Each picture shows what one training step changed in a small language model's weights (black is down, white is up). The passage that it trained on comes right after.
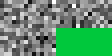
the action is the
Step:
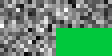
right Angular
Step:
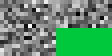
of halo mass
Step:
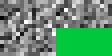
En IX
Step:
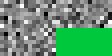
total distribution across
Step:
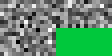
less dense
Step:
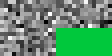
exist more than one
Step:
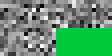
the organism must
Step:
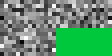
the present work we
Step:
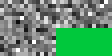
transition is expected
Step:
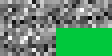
1D and
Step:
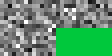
be modeled using
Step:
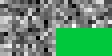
ao liderar
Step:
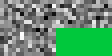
addition, it could
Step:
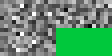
given $R$.
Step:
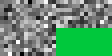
is still
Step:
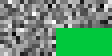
research projects
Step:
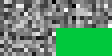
«What it
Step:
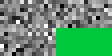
a formação
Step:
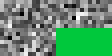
of $H$
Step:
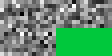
delay of the
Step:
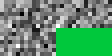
of freedom
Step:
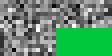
Weise gar
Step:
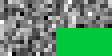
of bias,
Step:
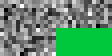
structure. The application
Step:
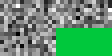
same way we
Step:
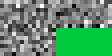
we employ
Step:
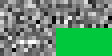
and $B$
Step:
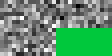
model is realized
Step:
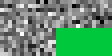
system whose
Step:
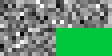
с его
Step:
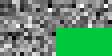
va sohada
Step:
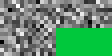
characterized the
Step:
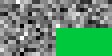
while many noise
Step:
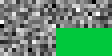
which have periods
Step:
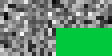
framework by which
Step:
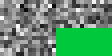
by threading
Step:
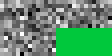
the need of
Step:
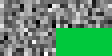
conceito de
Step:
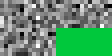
intractable for
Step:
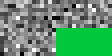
using established
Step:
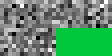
mode. The only
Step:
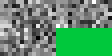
smaller number of
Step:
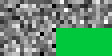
To analyse further
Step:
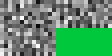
and transmission
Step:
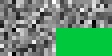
que de certa
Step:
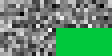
measurements of the
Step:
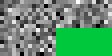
profissionais e
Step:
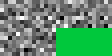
set of the
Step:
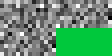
we can create
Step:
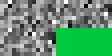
fundamental problem with
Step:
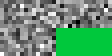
a network system
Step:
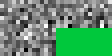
noção de
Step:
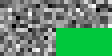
merit some
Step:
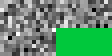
information on the
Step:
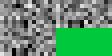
potentially viewed
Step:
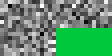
order to maintain
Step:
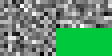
mulai dari
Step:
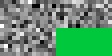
atmosphere may
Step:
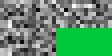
I of the main
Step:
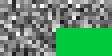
with the data.
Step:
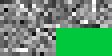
ham paydo
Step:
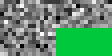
матери в
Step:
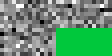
two halves of
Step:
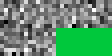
which placed
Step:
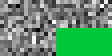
initial correlations to
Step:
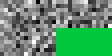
and some fixed
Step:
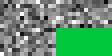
и её
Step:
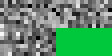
localization of the
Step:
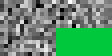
door P.
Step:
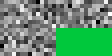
experiments were run
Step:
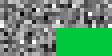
case, which is
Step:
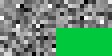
the focusing is
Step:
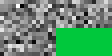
making are
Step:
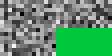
simulations, the
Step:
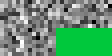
matched distribution
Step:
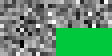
imaginary direction
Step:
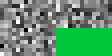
significant fraction of
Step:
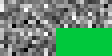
de estudios de
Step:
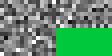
this is consistent
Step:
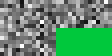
support the overall
